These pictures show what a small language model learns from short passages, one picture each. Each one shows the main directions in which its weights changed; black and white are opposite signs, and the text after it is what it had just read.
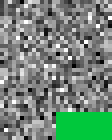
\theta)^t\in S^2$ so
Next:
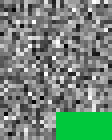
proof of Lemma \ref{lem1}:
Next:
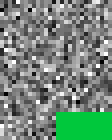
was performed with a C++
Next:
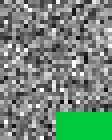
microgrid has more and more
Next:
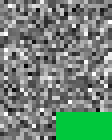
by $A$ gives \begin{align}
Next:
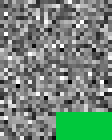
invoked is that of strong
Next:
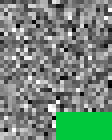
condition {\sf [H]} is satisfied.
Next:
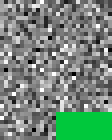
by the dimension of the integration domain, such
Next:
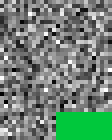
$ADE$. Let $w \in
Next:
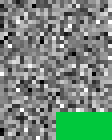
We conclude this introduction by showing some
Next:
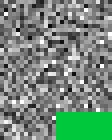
only agree in very particular cases:
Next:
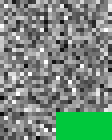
is played after one play of
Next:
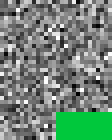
\bd) = \exp \left(
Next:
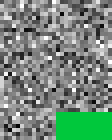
statement follows from the calculation:
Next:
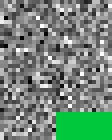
shown in the right picture, and
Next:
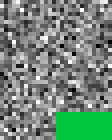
+ R$, with $R$ in the ideal
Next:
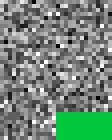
and vice versa. Performing
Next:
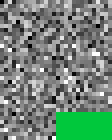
sets with $c\log(q)$ points on
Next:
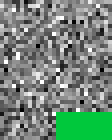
better approximation: the $L_2$
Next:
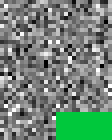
is a locally free sheaf of
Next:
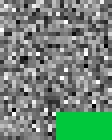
to itself, so we can conclude that
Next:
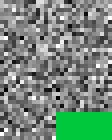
the algorithm is here limited to
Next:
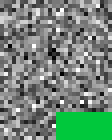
$G$, so that it admits a
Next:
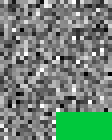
three). In the third test problem
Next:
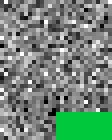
agglomerated facet]{
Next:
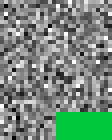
of the same family of market
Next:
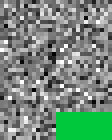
$K$ by \begin{equation}
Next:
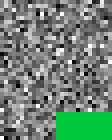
faulty edges in \( BP_n
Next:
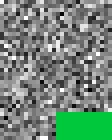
a set of infinite words that represent the
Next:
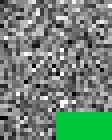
the schemes and validate the
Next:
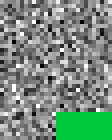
so $\Lambda$ is WR if and only if
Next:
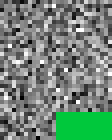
C\rbrace$ vanishes if
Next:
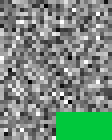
and piecewise smooth functional $\Phi$
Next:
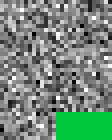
solutions to \eqref{pb} by
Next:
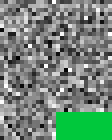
uses a reduction to linear operators. In
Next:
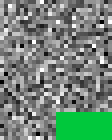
combinatorial object. In particular we
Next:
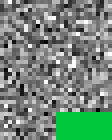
Now, we shall prove that the set
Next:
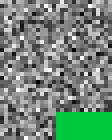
and $\rightharpoonup$ the
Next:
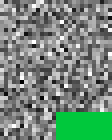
to be known global variables.
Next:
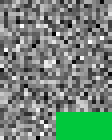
\subsubsection{Twin circles,
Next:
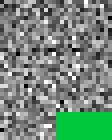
a family $\mathcal{F}$ is a
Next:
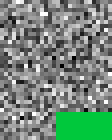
$Solv$, then $M$ is
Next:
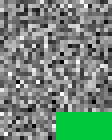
integer determined by the composition series of
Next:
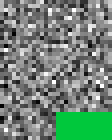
uncertainties in $c$, for the
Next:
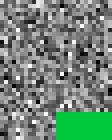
and assume for contradiction that the edge
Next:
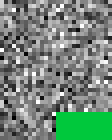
model to the double optimal stopping
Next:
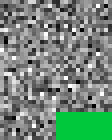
follows from Young's inequality; and
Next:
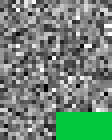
$\al_-$. Now define sequences
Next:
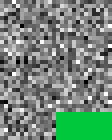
$\mc Mv_\infty$ is a simple
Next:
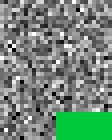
Julia set of the quadratic map
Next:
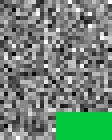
the particles in a certain particle
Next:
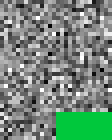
and Theorem \ref{maincorollary}.
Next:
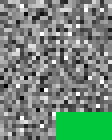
following notations. Let $(V,0)$ be
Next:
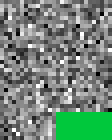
function uniformly in time $t \geq 0$,
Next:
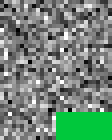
to the full-order one, while
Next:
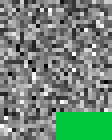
$\Phat$ contains the full
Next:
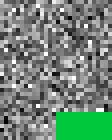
refer the readers to see the
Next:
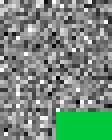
some $\mu\in\R$ and suppose
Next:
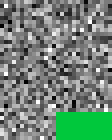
proof theory that explicit functions or existence
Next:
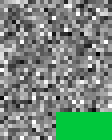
x. \end{equation*} Let $J$
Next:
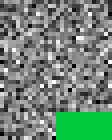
construction of minimal free resolution by using
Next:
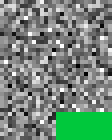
a domain in $\R^N$ of finite measure
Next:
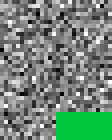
that as $n\rightarrow \infty$:
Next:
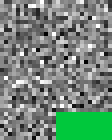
long as $D>S$, that is as
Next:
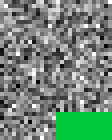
course, when we invoke Theorem
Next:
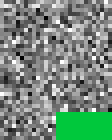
with high probability the LP does not recover the
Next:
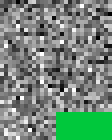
\end{equation} where $2\le
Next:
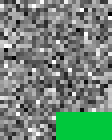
by other university faculty
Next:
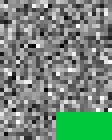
3-dimensional diagram is described in terms of
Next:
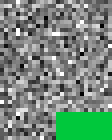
with involution and \(W\) a left
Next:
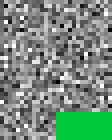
Prior to her plenary
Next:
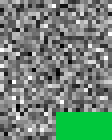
An example for which a solution to the
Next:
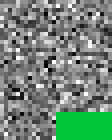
The map $\pi$ restricted to the
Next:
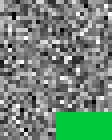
Various type of fractional
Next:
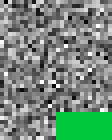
as well. Halfspace theorem for minimal
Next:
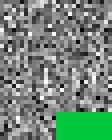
conditions set out in the last section). A
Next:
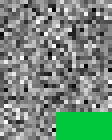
$f_{x_1 x}$ denotes the
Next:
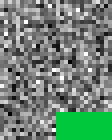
exact sequence of higher cohomology groups in the
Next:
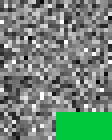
not rational. In view of the
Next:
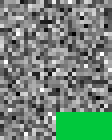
takes only finitely many values on the
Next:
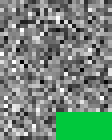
$M$ be a binary matrix of
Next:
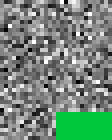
B^\circ \subset B^\circ$ by
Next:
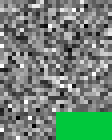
fixed in advance as a geometrically
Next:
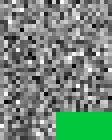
assuming GCH so the weak
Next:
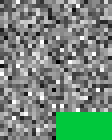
$c(\alpha,\beta,\delta)$ are
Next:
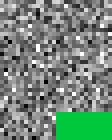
that a monomial relation algebra has finite
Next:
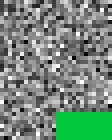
possible increment probability density is
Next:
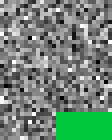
a cyclic word $W$ in the
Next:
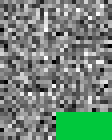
in the kernel of the homomorphism $\zeta
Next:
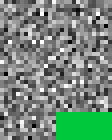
consider the action of the contact mapping class
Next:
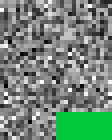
$d$ nor on $S$. In this
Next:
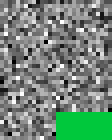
for all $t\in\N$, where
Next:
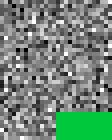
existence of $\I'''$, which is
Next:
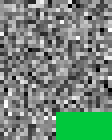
one will be used in the proof of Lemma
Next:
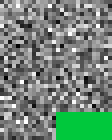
In the above chain of equalities we have used
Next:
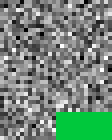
\not= \emptyset$. Then
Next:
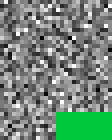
structure-preserving geometric integration of
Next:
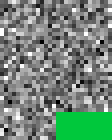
thus enhancing the number to
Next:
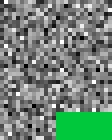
quantum invariant, framing is
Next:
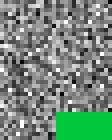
that with the roughly same number of
